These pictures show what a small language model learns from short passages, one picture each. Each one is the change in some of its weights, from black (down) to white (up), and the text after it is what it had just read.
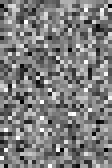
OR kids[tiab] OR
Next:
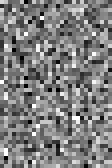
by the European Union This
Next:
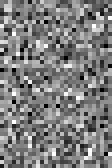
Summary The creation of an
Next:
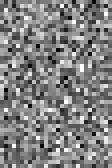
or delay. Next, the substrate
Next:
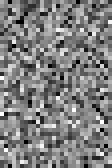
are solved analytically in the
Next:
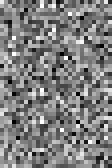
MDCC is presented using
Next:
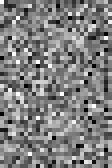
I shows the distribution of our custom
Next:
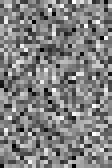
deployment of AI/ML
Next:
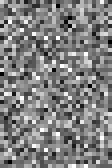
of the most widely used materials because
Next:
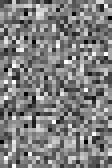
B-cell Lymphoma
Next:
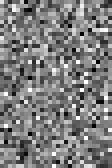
in a broader sense. To be
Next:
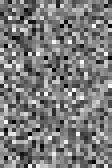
is not limited to biological
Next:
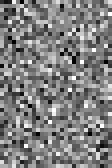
result. Imipenem
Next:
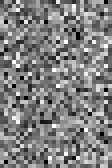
Ферганский государственный
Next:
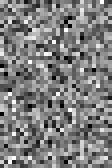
of engineering structures, underground
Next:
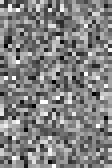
make the right choice when solving
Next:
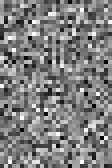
paper, the notion of
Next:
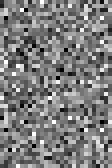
inspired by nature. First major
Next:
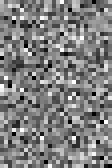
Chairperson of the Mercy
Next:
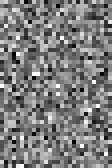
the intervention was given. Then Fall
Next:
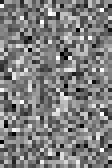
due to closed globe injury.
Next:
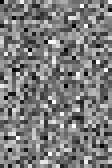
draws on classical exegesis
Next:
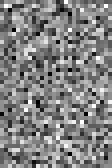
butkul o'zgarib
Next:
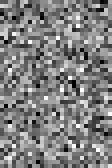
6. Canino F,
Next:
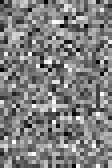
no Sul já era
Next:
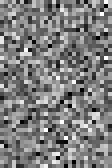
wrote the protocol and the
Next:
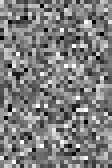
A second plane, called the
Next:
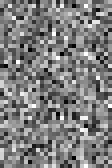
to 0.8MPa
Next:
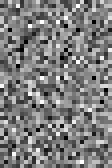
are knocking at the
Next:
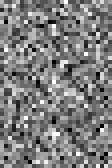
A redução da Ksat
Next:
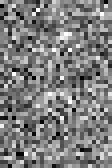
da terra (Martins
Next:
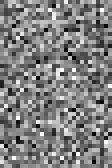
words: Javorná
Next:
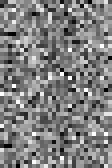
психологічними наслідками
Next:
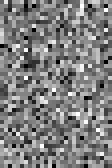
and proposes mothers as the first level
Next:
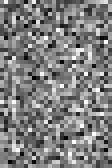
biomass recycling with
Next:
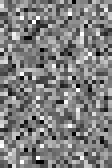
in several Romanian communities in
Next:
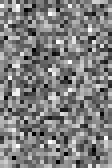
on economic growth in OECD
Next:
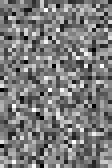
was gifted by SUN
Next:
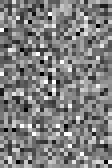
trying to improve their total completion
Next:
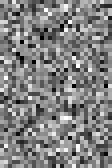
do aktualnego stanu
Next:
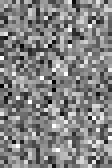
yaxlit ma'noni
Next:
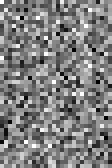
indicates that Pb at lower doses
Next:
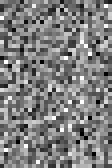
than G_{IIc} for
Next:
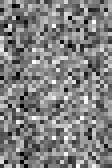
методы исследования позволили
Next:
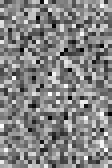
sport o‘yinlari
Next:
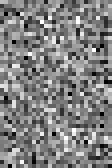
the Diels-Alder
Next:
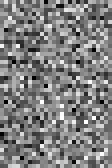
this comparison seems to have a high
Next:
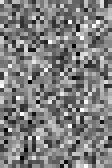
input is T_d , not τ
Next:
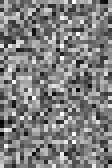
contains a 24 VDC
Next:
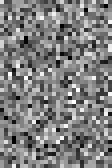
observations at baseline,
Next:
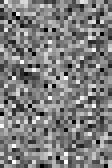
qualidade utilizando novas
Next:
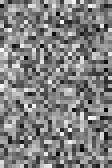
the European Ground Motion Service's
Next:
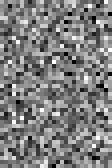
є схожість у
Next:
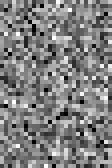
Chromosomal aberration
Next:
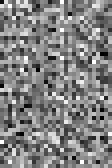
exilio, el insilio
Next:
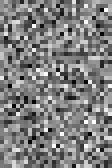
2014 Tous utilisateurs
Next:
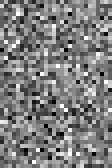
15 tasi yuqorisiga
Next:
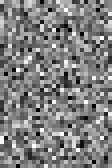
che non annulla la
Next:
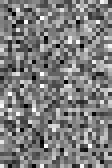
function primarily relies on creating a
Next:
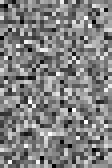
higher than the Jamendo tracks
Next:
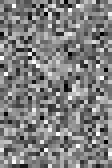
die van invloed zijn op
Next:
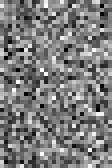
contractors in the expanding
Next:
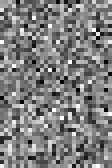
genes S.no. Seed
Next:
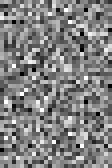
2.0 million m³,
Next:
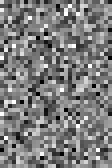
(3HS) presented in
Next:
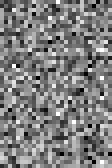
сверху W так:
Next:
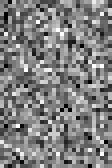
forense y que se logre
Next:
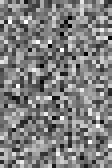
of Indian society and the nationalist
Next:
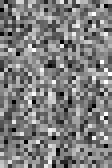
Хотя композитор в
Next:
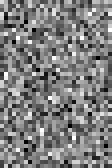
on the AlienVault
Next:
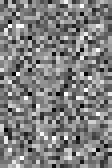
weight composites (thinner
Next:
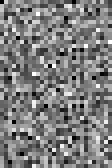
morphine was converted, and
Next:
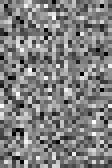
realidad, nunca
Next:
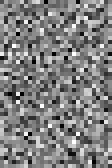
required laws amended and have complete
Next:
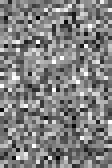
fit of experimental curves with
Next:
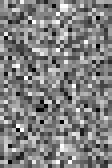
informações do Atlas da
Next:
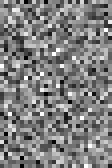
the role of parents, especially at this
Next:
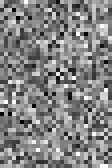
tinim davrida
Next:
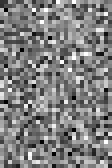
to maximize biomass resource efficiency
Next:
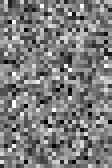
the books had been put together in
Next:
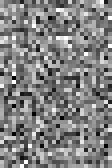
bag‘ishlay bildi.
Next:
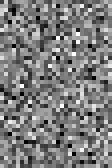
settlement during eight well defined
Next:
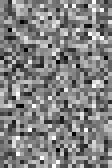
cultural más que en cualquier
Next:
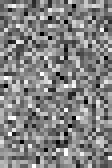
yoki yopishuvchi rangdor
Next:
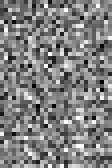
dan pembahasan mengenai
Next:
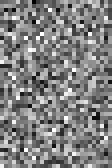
az oktatási
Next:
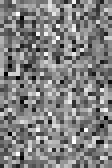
also play an important role as far as
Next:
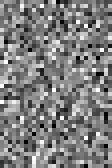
using the right ML techniques along with
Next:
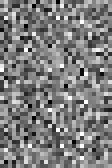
tossing them. For a successful
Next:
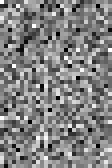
are aggravated when event
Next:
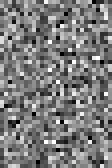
CAP:** primary care center -
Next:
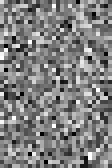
for 36 seconds in the 40
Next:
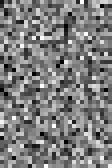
socioeconomic and environmental factors in
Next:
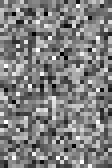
independent possibility for implementing
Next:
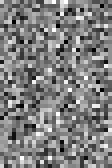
consommateur - Communication
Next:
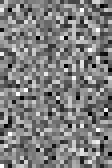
Publicity and Development Agency.
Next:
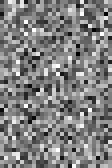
Su" of An Nam,
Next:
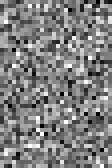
Dysfunction 48
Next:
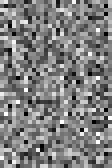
listing off the previous one to
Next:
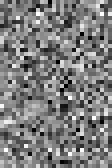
and forecasting options."
